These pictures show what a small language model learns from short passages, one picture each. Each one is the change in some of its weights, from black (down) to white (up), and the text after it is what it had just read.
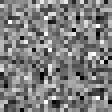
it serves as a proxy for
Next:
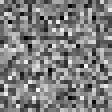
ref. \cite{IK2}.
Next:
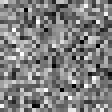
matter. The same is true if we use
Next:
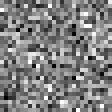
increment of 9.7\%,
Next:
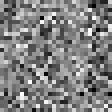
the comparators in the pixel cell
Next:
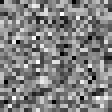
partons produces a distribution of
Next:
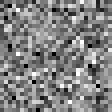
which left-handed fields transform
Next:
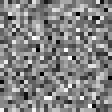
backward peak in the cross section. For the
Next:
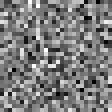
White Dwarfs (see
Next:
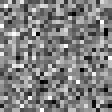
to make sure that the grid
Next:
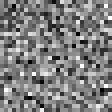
filtered photons into a single mode
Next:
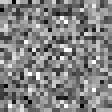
\equiv m_X/T_f
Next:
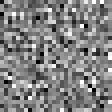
orbitals and the nucleon
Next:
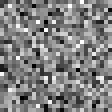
chart segmentation aligns
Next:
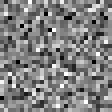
blue (white) regions are the region
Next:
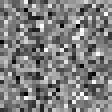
Zurich, Mammoth at the
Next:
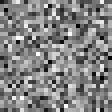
of the diquarks masses
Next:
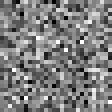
total of 818 channels had
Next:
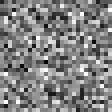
superconductor composed of electrons
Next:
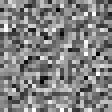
$\left<{\bf \Delta r
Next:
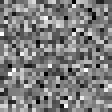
varying femtocell
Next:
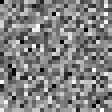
may contain data resulting from processed
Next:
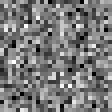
(TCPA) represents the
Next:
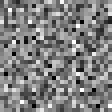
choices span a prohibitively
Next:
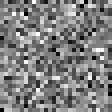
rather difficult. Therefore one
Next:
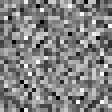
input and output locations respectively.
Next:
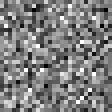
mantras, chakras,
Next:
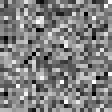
p_\phi - m_\phi \vec
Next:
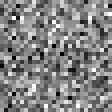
\Eq{gamma} holds with
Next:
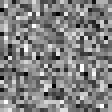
$\bd U$ then follows from
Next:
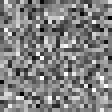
definition for efficiency.
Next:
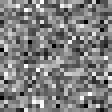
and mix with light neutrinos,
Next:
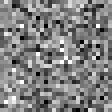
small: the shell expansion is
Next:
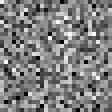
should not be surprising that
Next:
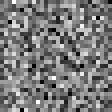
(almost) uncorrelated
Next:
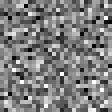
and incurs only $46\%$ of
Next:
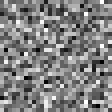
individuals for different values of the
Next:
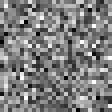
perturbation $\delta R, \delta
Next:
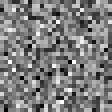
Its procedural design allows for
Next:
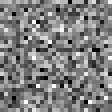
\begin{equation} \left\langle
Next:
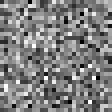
fraction of candidate OCs
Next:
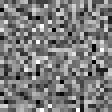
Bessel equation of index $\nu
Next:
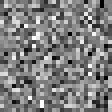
strategy starts from the most general
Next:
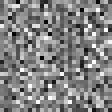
it is possible to extract the spin polarization
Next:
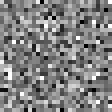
on the following benchmarks:
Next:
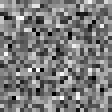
case and $\eta$ should be set equal
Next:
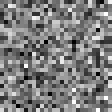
second, the goal is to show that the
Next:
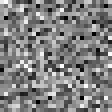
rotation period of the disk inner
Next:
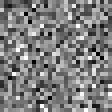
space which lead to applicable coupling constant in
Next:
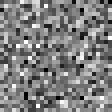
$k$), if the variation of the
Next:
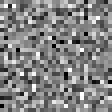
middlebox can handle a
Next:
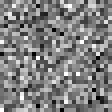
are not independent. We note that the
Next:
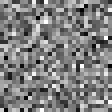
of the logarithm of
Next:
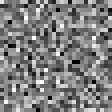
\( D \), predicted by the
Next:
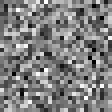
the last stable orbit, and the
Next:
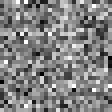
the HM and QM phases. The
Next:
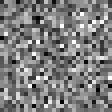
$\Omega$. Energy conservation then
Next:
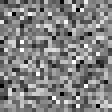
affecting the excitonic bound
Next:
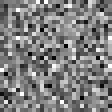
of highly inclined orbits
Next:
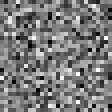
Dimitris and Hahn,
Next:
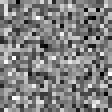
indeed collected in backscattering
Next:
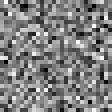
satisfy $[ a ,
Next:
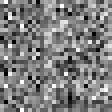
0, \theta = i] \nonumber \\
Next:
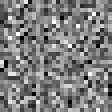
window. % The timing
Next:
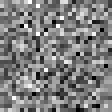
finite volume one has \beq
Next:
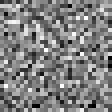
periodic boundary conditions. The initial condition is
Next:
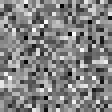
if the wiggle amplitude is
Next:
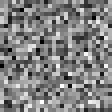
\emph{{Dark matter substructure
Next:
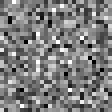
resolution and by a more quantitative
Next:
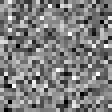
and compute the spatial filter,
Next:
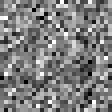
consider molecules with an internal
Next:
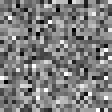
\; BC} $ is the
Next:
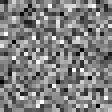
will be distributed across the bins
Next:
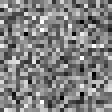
to be "accelerating".
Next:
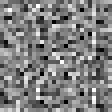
analysis. \subsubsection{Reduction
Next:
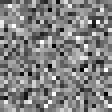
not a part of the gravitational
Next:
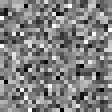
of the COMs of the
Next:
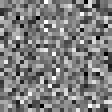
in optical bands. A galaxy's
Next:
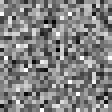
the sample surface, see the hatched
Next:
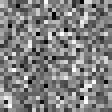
heat exchange: increasing
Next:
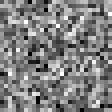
full agreement with the cloud
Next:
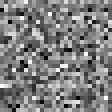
is...} \begin{itemize}
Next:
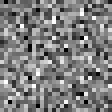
3BZ, UK \break
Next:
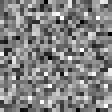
possible E1 transitions between states with
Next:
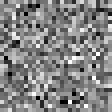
which are sent to the LED
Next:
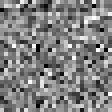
a normalization factor. In the next section
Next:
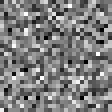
of the reference Gaussian state
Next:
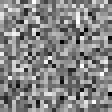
to loss of catalytic
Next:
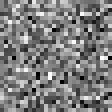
us confidence that, at least up
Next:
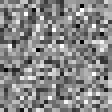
perpendicular component of the
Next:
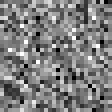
(middle) and 10
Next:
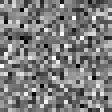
level) once we simultaneously
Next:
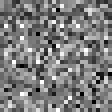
The McGraw-Hill
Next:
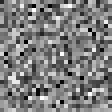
for the scale of strong interactions and
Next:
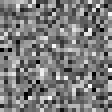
necessary to extend the
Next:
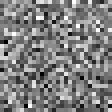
can now be stated as, using
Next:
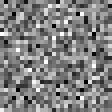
hybrid and $3S$
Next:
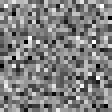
\overline{q}$ candidates
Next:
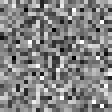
if $\delta > 0$. More
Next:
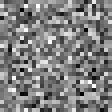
is at the level of around 1 mA at
